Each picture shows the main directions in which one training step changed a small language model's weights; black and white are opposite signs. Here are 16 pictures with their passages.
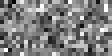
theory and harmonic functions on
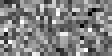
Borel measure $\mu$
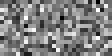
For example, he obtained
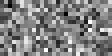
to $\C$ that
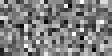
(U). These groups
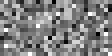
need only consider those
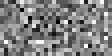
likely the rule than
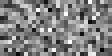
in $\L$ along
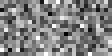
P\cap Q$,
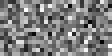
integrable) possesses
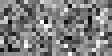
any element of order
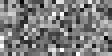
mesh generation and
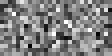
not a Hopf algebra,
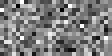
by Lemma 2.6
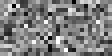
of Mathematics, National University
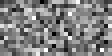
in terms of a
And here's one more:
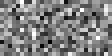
equality by comparison of the
